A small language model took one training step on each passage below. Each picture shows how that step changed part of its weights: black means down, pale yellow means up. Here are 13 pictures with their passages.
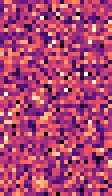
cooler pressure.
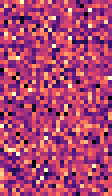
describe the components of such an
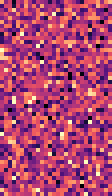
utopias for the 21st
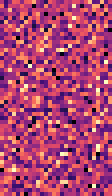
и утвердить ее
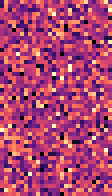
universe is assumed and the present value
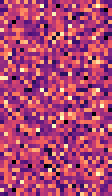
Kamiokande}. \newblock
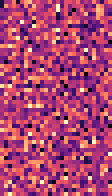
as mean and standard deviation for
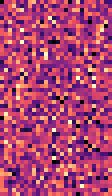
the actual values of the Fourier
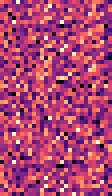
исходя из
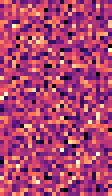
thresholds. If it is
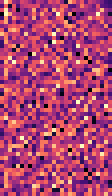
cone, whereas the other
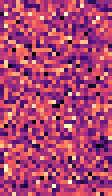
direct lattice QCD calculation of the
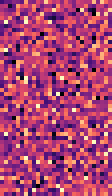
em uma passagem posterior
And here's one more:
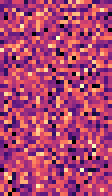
к внутренним
